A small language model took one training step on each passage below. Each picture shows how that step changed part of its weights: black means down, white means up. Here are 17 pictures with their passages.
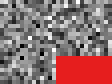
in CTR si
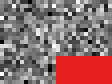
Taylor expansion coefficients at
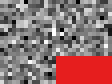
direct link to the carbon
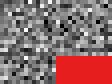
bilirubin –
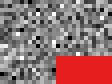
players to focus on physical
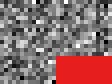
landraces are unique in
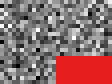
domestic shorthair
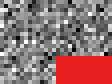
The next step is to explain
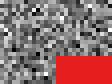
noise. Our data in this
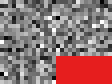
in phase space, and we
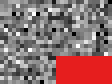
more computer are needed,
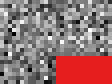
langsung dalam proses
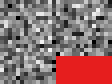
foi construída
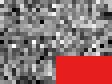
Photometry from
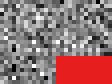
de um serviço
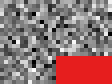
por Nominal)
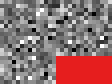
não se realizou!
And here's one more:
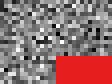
gros agitaient
